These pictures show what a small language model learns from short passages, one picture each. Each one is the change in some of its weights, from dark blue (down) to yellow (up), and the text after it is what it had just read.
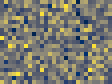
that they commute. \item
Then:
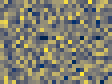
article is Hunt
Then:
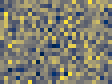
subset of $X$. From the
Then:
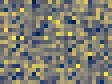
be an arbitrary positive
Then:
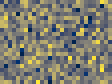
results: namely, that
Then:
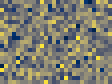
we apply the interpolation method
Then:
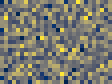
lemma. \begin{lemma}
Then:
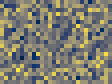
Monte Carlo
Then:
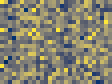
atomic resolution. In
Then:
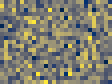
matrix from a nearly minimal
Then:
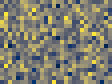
approximation set of a Pareto
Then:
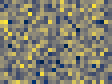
tangent space of a
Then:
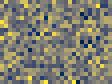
computations are performed
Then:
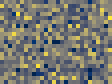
\in {\mathcal N}^j}
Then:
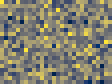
are holonomy
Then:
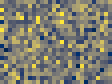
*Master Stability
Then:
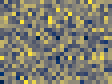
functions, Ramanujan
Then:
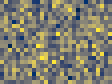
the mean value of the random
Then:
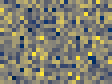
mechanism and the close
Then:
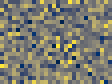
for $t<T$, we can
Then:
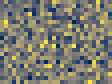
$\rho_\f$ of the set
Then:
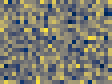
analysis}, we provide a
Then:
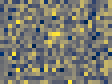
& \textbf{$AVG
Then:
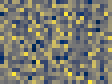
\quad \tau_{\rho
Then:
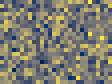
the notation be as in Section
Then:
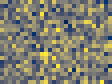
of hyperbolic periodic
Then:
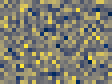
levels Joffe and
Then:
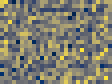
`right' hyperbola
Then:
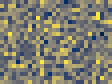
and will be taken as
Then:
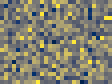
of a trajectory
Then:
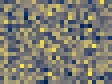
is an immersion at
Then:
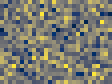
of the column supports of
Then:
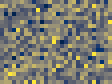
\right. \end{equation*}
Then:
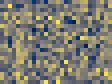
be interesting to have a
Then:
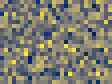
in the ring of germs
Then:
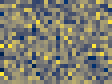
is the set of backward
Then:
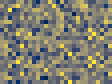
following assumption following assumption
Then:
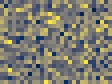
illustration of the
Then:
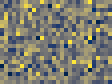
random matrices (lemma
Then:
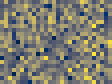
operator norm. $\mcl
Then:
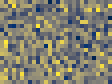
convergence in Subsampled
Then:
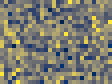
$t=\mu$, we obtain
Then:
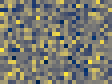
be written as:
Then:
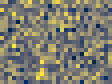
to 2 and having the value in
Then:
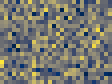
of upper bound:} We
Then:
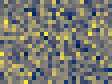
$\lambda_{\max} \circ
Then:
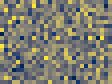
hand, whenever one has an
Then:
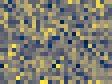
product of polynomials that we can
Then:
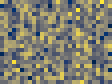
endowed with a closed
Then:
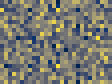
we can choose $\alpha
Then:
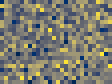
is a counterexample
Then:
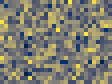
need, to future
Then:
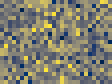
those results as follows without
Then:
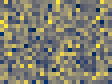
connection with a conference in
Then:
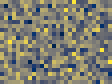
from the alphabet
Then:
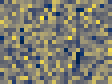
u)$ yields a solutions
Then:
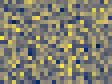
there exists a unique cycle
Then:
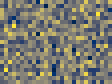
of $w$ in $W$
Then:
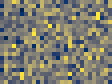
and hence it follows from Corollary
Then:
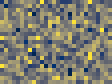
Research Council
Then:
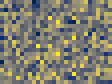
be the set of points whose
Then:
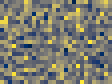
obtain a natural classification.
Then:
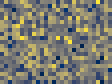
this note is to prove the following
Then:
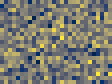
c$ with $c=2
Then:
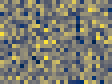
\end{itemize} Similar
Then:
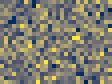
of web geometry},
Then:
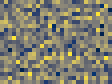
R$ and $P$ determines
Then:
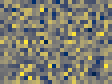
The additive contravariant functor
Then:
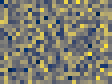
With $I_M$
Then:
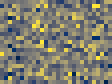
and medium- and
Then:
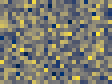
curves and continuous curvature
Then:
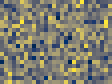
this particular selection of the
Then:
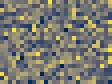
and the sequence \[1 \to
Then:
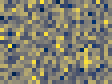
Berberian used additional
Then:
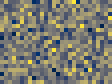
the next schedule. For
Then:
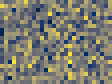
\textbf{Lemma 9.}
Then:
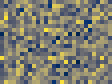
sum extends over all
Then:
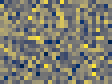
modification. This approach results in
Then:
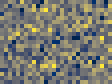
Indeed, since \[
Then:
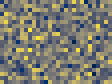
Thus, the conditions (i) -
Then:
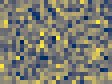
$a)$ upper and
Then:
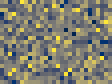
mathematical constants.
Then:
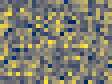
be established in this
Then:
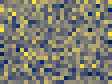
of Ramanujan's
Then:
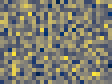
constant. The control $u$
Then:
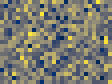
of the kernel's
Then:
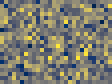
Taking the conditional
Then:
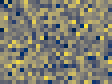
conditions for the bivector field
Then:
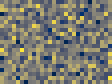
\quad j\ge 1,\quad
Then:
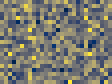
= \Gamma_D \cup
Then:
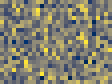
= left,y axis line
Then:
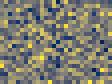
$A(\tilde G)$, the subgroup
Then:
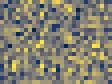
of the mean square errors
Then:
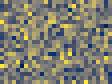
representation of $G$ can be
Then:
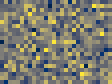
symmetric Gaussian
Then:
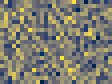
an integrator chain.
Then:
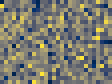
sets. We adapt the
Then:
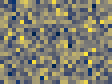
corresponding residues is
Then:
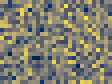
lie in the same connected component
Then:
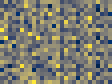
shows the theoretical and
